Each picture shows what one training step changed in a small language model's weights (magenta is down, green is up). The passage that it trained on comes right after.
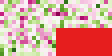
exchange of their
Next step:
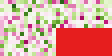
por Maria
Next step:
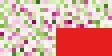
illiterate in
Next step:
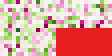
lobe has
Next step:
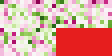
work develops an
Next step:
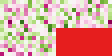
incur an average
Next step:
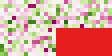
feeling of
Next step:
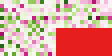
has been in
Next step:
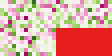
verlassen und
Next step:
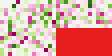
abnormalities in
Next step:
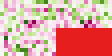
results for two
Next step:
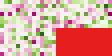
Associate Professor of
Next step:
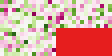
the colour,
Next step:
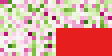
huquqiy asoslari
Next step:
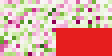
NB NM
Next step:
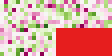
links is
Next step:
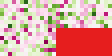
124 responden
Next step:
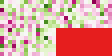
highest potential for
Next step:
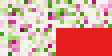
il labelling
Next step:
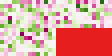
measure. First,
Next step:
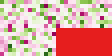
distorted lattice
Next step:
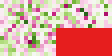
of simple fluids
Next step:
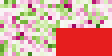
Innovation in
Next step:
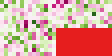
land mask
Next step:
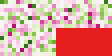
is uncertain due to
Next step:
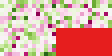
and *S.
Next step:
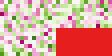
area of the
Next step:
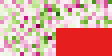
for a generalized
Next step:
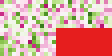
of the tea
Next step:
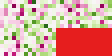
It can be found
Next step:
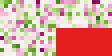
thesis can
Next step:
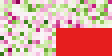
psychological contract
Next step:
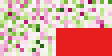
not many studies
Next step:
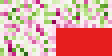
behavior observed for
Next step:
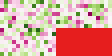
more) Process
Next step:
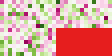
of underground
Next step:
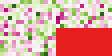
the Future.
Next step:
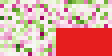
variable calculus distance
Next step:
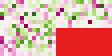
tasks given to
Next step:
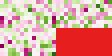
de uma educação
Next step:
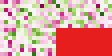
to determine the color
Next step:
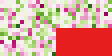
та спорту
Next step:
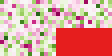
reflection of the
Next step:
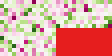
que, entre
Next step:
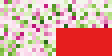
of Prismatic
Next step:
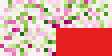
drop experiments illustrating
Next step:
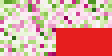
in vibrational
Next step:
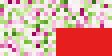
: N \leq
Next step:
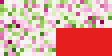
ta klaster
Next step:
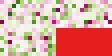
emotion classification
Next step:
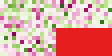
Variations in ambient
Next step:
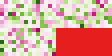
terms of general
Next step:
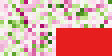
spins are
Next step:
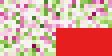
in the development of
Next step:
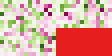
must always follow a
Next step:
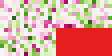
since we are developing
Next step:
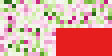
= 10$ different
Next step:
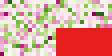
topic of the
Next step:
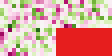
davomida bu
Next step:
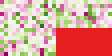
of the wire
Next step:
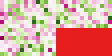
and other external factors
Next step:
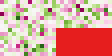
compared to the symmetric
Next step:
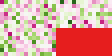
and the held
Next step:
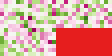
basis of secondary
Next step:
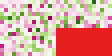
systems, “the
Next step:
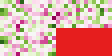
such way that
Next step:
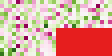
able to collect
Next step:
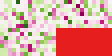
level on production of
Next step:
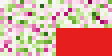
RDF sentence
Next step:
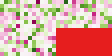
$a$ dans
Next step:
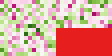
foram realizados
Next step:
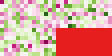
with the journal's
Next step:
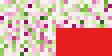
movimentação da
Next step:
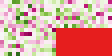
and source analysis of
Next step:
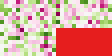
v minulých
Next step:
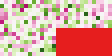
the same way of
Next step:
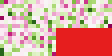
space-time current
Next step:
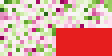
$T$. Each
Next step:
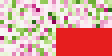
collated a
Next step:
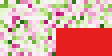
mais clara e
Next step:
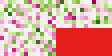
ilmiy tadqiqotlar
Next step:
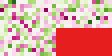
} Another potential
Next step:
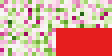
realistic transfer functions
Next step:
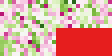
of these measures can
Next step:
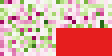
simplest inflation
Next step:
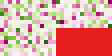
The study of the
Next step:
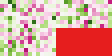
limitation motivates
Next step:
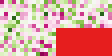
to the fundamental
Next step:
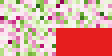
se duplique
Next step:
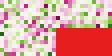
the battery
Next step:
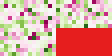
reports, access
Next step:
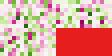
per jaar
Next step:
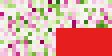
detect and overcome
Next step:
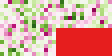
center are not yet
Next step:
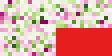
configuration, in which
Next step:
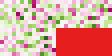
a quantitative basis
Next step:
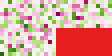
density of the fluid
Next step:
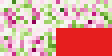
factor indicates the
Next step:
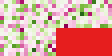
nacen el
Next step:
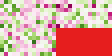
and (b)
